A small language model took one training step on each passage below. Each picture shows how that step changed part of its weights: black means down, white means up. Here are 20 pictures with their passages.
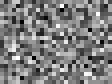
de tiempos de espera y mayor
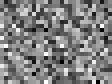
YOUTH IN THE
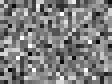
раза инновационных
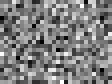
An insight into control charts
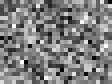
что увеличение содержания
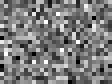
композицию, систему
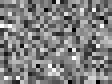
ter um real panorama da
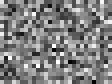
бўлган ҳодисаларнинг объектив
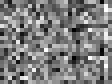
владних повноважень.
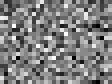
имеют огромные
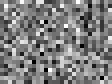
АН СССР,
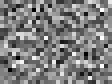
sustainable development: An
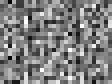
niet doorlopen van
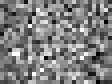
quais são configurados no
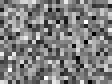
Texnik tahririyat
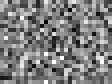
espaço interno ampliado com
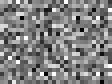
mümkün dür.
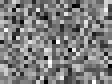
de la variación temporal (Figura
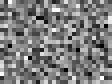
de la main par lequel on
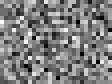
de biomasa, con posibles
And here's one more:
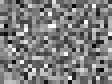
leadership competence,
